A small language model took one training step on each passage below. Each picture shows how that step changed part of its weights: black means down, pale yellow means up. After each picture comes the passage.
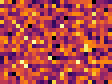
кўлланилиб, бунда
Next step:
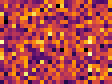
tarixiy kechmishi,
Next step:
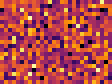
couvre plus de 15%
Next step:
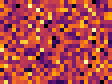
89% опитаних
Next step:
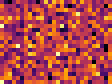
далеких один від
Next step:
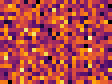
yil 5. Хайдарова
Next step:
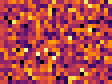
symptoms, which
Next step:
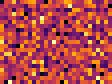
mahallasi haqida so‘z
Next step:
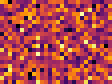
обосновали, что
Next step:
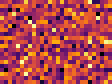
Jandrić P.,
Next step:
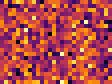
aumentando el número de
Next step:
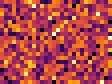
o'z qadr-
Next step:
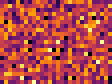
bilgan holda foydalanish maqsadga
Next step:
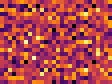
texnik, jismoniy va psixologik
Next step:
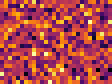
Marketing wird klar:
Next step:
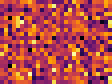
uchun ishlatiladigan
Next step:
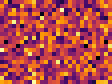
Sociedad Española de
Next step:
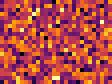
de Castillo en 2022
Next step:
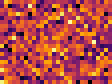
эффективности образования за счет
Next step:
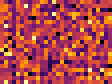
ichiga olgan. Kalit
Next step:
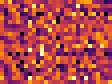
Öland i slutet av
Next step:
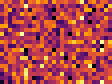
тизими. Асосий
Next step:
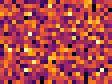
activity, bibliographic
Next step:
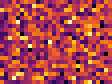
và các hạ
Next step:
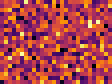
muassasalarida faoliyat
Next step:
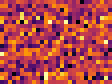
pada siswa kelas X
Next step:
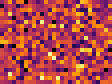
Разработка новой
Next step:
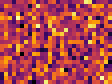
vielmehr geht es
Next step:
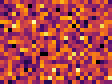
que: - Foi informado
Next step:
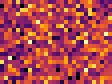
Ички ишлар органлари
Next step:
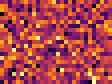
можливості застосування цифрових
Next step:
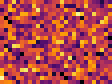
и «Китами»
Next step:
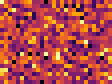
что вера в технологии и
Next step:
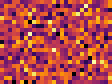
tahlil, olingan statistik
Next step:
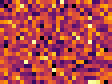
e atacado. Mais do
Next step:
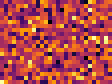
raíces, o están cada
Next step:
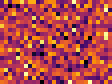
em normas, se faz necessário
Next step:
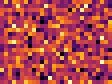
selulosa yang muncul pada
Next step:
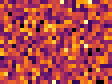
sina que RELICI
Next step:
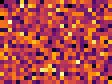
носителей языка,
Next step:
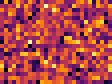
Analítico compõe
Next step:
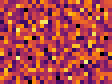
de raciocínio,
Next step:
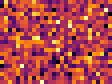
sababli, JSTga
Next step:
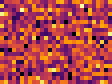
II. Before the
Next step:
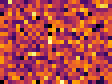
se traduce en que
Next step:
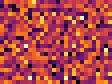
asoslanadi.³ Ilm
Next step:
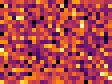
dan masyarakat tempat
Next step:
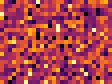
activă și reactivă
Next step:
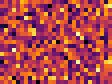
livros didáticos não é
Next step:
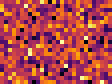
ega. Bosmaxona
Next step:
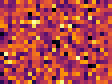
personas concretas o los grupos
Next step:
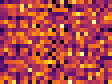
шарафланиши ҳам
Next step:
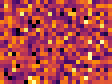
Benzol odatdagi
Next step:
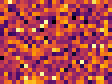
futuras gerações.
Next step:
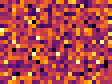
desempenhá-los. Por
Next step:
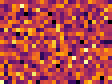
se acercó a las
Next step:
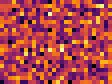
gazetasi haqida),
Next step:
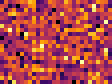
the globe, which can
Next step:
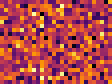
dedektorlar va turli
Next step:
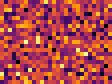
важливим після
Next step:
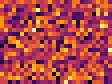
Mecânica, Rua
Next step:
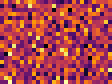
ijodiy fikrlashni rivojlantirish
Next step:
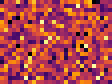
une puissance capable
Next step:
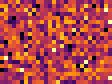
(род, число,
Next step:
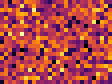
Англиядаги каби
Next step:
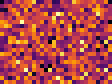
En este artículo se hace una
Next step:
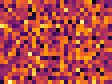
lozim; 5. Sinfda
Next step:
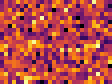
kasbiy tanlovini amalga
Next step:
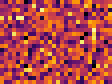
formas todas as classes sociais.
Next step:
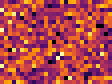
que sean eficaces en los
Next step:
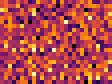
etgan shaxslarning huquqlarini
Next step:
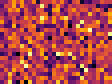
har dáwirdiń social
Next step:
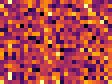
технологических решений в
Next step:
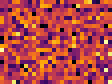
do debate que serve de
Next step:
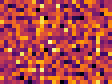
asosida informatika va axborot
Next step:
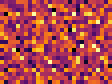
проблем методології управління
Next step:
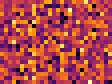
instalaciones mucho más
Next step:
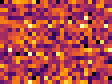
bahasa dan membaca sandi
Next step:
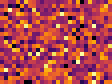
познания.* В этом
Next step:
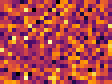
*Catalogo dei
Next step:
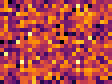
реакцион харбий
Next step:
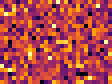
exploitatie van
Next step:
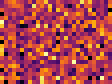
сучасній комунікації
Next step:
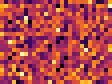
vaqt o'tgandan
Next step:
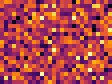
nog niet veel verder
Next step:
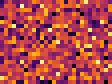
fora do Brasil, várias
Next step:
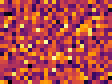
mol/L. Os resultados foram
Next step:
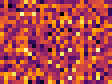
va vazifalarini boshqa mamlakatlarda amalga
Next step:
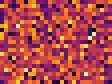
Industrielle 6041
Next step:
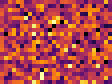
z finezją
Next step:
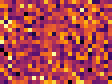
alokasi anggaran program
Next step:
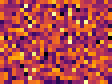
wschód. Trzy
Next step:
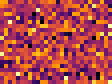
tezisda o'quvchilarda
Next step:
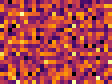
Research Journal*, 11(10),
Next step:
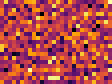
Rajabi, S.,
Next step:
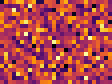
la evaluación. Si
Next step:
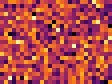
практических занятий по
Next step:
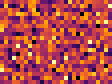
экономических зонах,
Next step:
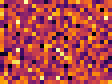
de las fuerzas de
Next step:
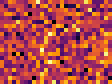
преступление является третьим
